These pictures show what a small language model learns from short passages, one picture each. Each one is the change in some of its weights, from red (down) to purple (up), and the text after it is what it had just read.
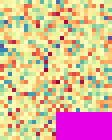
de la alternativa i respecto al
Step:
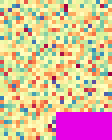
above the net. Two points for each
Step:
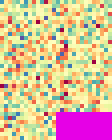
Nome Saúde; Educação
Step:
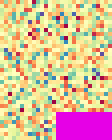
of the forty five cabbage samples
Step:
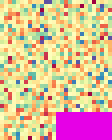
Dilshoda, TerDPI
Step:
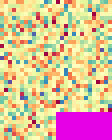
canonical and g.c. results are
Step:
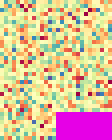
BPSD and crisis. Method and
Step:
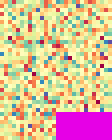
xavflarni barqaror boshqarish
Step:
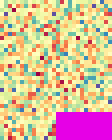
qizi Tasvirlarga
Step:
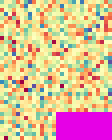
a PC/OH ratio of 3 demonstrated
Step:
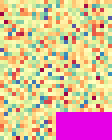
of service, staff turnover rate; -
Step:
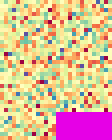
(1989) asserts that brain
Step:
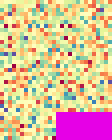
M. R. Torelli,
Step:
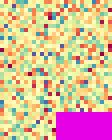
la protesta sindical a través
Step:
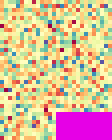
schools, is still scarce, due to
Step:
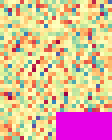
of the reliability and accuracy of
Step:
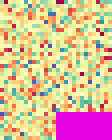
Category B.3 - Financial
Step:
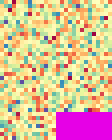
Cup was held in 1956, won
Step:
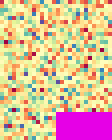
to the treatment of UFC against breast
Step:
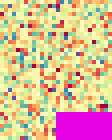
than on-axis photons and are also expected
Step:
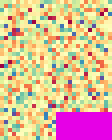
in a Monte Carlo time step even
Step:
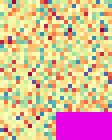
repertoire of `technical
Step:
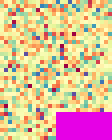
findings of this research provide insight to
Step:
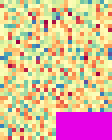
consumidor no processo de decisão de
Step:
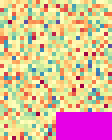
$n_s$ is the concentration of magnetic
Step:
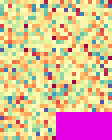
unselected features have a weight of 0.
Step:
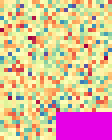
competence of *madrasa*
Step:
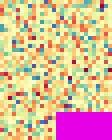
forests since 1950. *Global
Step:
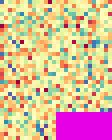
meio da observação direta das
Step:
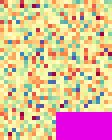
kekayaan makna moralitas,
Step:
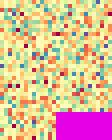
efetivo explicariam a
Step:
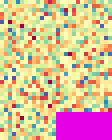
of polaron formation in the system. In addition,
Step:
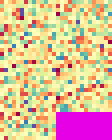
intento de atribuir a esos
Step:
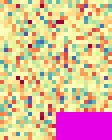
mehnat qilish, doimiy
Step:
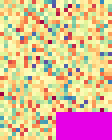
a monolayer MoO₃ on
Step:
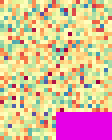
of an atom at position ${\bm r_a}$,
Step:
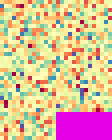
sehingga konsumen merasa
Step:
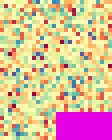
factor from the training data and then apply it to
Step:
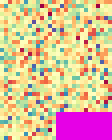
the effect of information overload on social media
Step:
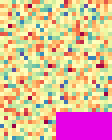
meter and 100 meter respectively. 4% and
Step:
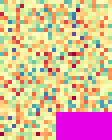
aggregation is compact with a small
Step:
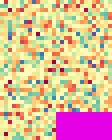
to magnesium sulfate when used as
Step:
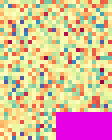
discusses the many types of urban
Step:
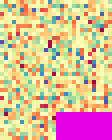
community in the decision-making process and
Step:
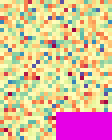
incorporates various design blocks like
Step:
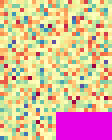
روایات که
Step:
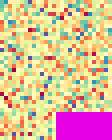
structure~\cite{I}. In this limit, the
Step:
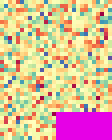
of the client's electrical installations)
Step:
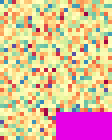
otning maxsus bir turi *to
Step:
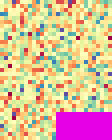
1}Shanghai Jiao Tong
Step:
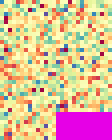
de groepen die zich van het
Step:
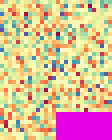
used to compare the system performance to laboratory experiments
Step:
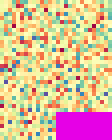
and the $\gamma$- (direct)
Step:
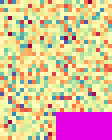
or in parallel to publication of a formal
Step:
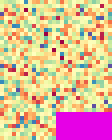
to Subchapter 3.2).
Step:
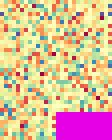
Number of metaphor types Number of
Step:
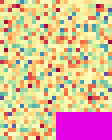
e perpetua a ideia de que as
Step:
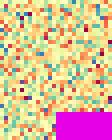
evaluated based on criteria by which students demonstrate
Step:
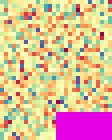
$t$ and restores it. She
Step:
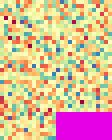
as its component and distinguishes two
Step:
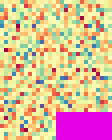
preventing microbial growth that can
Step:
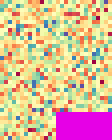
games: his own freedom
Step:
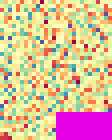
increasing traffic. This feature allows for
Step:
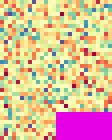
een eigen invulling te geven
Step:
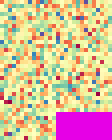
за некоторое время
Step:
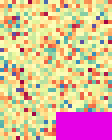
not hold completely because these oxides
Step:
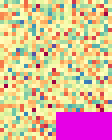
on information technology in university administration.
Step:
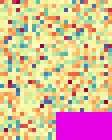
yang menarik dan interaktif bagi
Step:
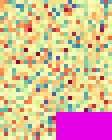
The times analyzed in Table 1 were calculated after
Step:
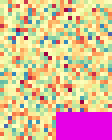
All authors reviewed and approved the
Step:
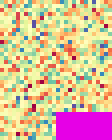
important way, existing {\it ab initio}
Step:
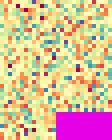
Ophiuchi and the blazar
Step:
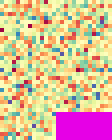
основним елементом для
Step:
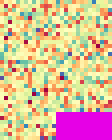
is to provide a methodical and coherent framework
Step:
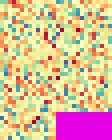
hypiodite is described. The procedure can
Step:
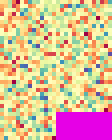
students. 2. To investigate the significance of
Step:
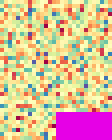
health conditions that limited their daily activities,
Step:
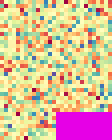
on an oxidic support have proven to
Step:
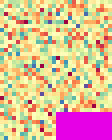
has $O(N)$ memory complexity and
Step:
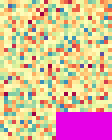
modal index $n$. We now turn our
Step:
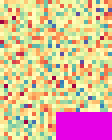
6, and 8 cumulative circuit
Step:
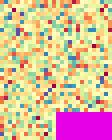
Equivalently, the coefficients in
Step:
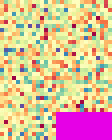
given the semantic cue) and the
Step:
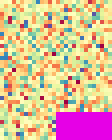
G -algebra. If for any
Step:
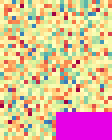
solinishini tasdiqlaydi
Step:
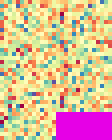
chiqildi. Hozirgi
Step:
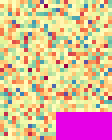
probability of a failure in either the
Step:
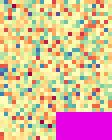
protein production. After one round of
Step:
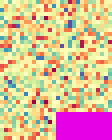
ion-phosphate vibrations
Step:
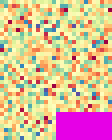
In the plot, we vary it from
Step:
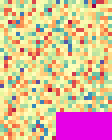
therapeutic approaches aimed at
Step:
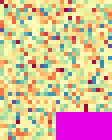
work and approved it for publication.
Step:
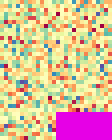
game from the initial concept through to application
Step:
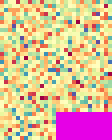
affect the single-modeness.} %We
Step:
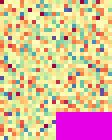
in the remote areas it is of vital
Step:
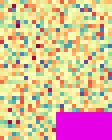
post-harvest handling of
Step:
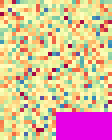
in Scopus (91), WoS
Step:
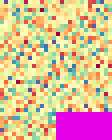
estratégias de diagnóstico
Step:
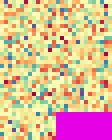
verified that alternative products such as
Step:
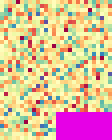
in some of the earlier small-field
